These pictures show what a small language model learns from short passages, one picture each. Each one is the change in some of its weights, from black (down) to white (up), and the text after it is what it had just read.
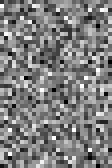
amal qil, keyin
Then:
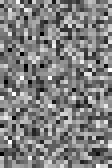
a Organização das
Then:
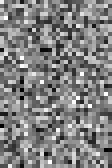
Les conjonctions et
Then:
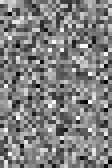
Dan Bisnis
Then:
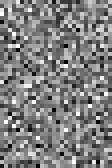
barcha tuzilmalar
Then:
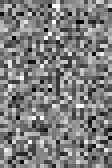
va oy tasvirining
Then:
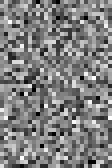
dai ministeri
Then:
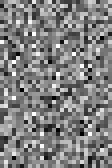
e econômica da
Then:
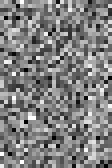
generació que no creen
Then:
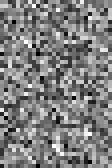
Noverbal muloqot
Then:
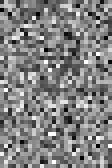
6. Polozhennia
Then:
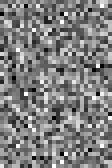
formação dos professores era
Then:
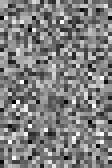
artikel van de twee
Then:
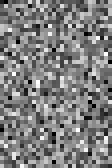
рахунок суто
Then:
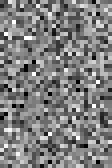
saqlab qoladi.
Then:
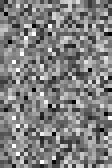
ЭМВВ с
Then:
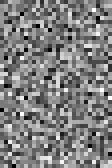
вторсырья В
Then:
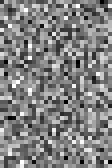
in geval meerdere
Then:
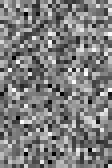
imagination. Contents
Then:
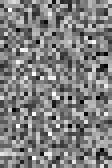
objeto está mais perto
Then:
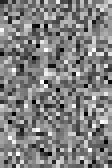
синтезі з
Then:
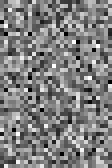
politiques agricoles
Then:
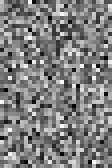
ilmiy metodik
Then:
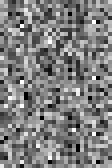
con los granos utilizados
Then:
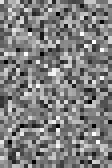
ait ders planı
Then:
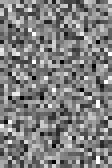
biri sifatida
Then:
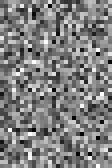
significava uma proposta
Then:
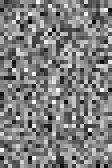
diretamente ligada ao
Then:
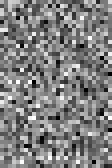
sein. Weil sie
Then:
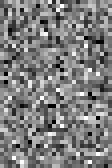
atingir utilizando este
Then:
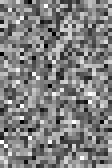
Mediterraneo. Le
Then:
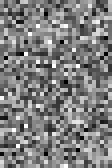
– wielu z nich
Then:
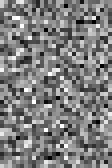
tili davlat tili
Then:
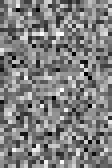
complications on later
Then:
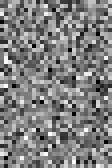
zu einer Vielzahl
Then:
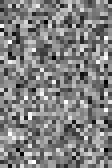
محمد مياة
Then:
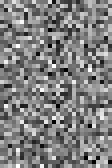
mutant genotype
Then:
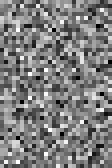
dança próprias da
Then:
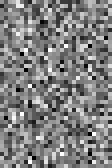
de la nature ou de
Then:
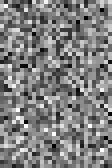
dos sitios muy
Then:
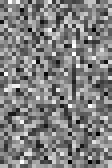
noch sichtbaren
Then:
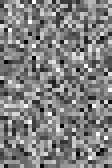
evidenciadas as
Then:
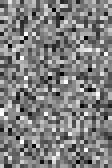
und 20% Petrolatum
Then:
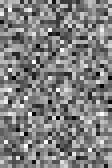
baden pekasingay
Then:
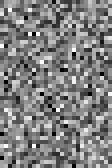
musiqiy ritm va
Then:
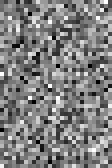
dalam* (Jilid
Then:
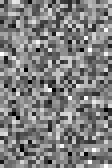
en el control de la
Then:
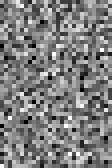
de reunión del
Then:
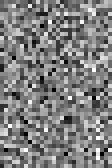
już głodni.
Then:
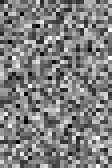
в конце X -
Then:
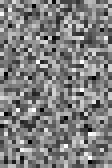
ushbu asarini
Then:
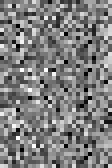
اساس دو حد
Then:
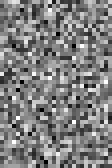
para lograr la
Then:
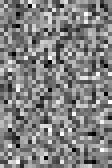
onder andere een
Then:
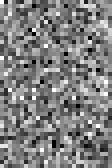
parallel ravishda
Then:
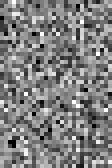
sin enfermedad
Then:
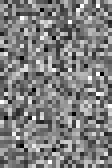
für zukünftige
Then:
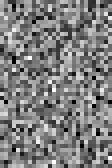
yechim topishga
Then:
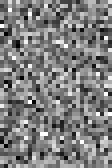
cases. Kalit
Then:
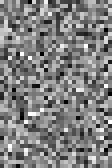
ISOLATION OF
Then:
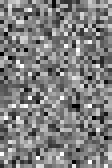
taraqqiyoti uchun
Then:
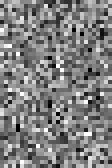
has made attempts
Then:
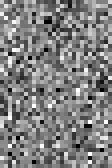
vor, dass man beim
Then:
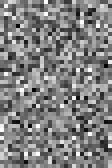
gerealiseerd voor
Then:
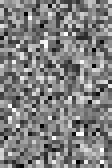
in considerazione la
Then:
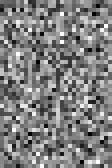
when it will be
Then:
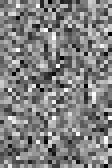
(МПН), не
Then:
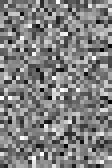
от вертикали; -
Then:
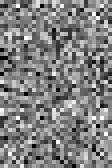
metod turlari, ta'lim
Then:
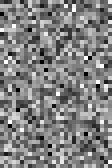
HIV. Što se
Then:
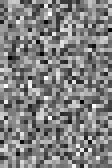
científicas e o
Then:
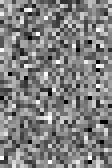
tarkibiga kiruvchi
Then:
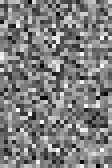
are imposed on the
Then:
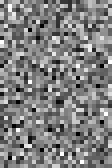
ili neposredno
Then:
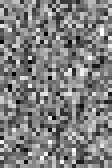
in het algemeen
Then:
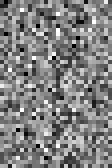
investitsiya jarayonlarining
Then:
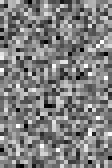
Encina, Jaén)
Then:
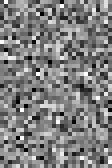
- Anis, M. Z.
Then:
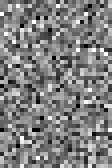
ratio, necque
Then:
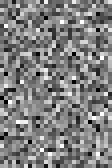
свода черепа:
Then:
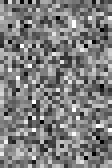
sintaktik birlik gap
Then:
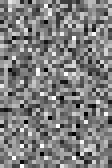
crítico Juan
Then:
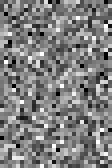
В. А. Козлова
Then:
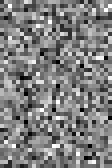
a issue entirely
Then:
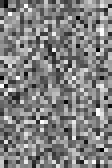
pihak desa dan
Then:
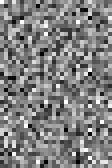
la jornada primera
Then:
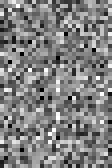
nomlari, allyuziya,
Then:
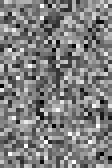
hamisha pand yeb,
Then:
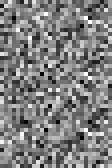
of the Treadway
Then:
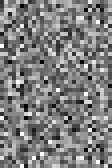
și ale Statutului
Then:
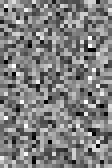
minden vallási
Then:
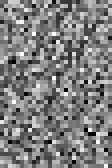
móviles no
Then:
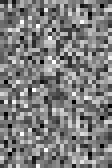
para o conceito de
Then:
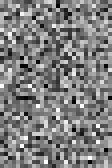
uning farovonligi,
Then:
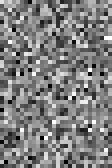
Pengaruh reputasi
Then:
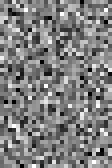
provado? Possui
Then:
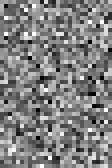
Cette réflexion pose
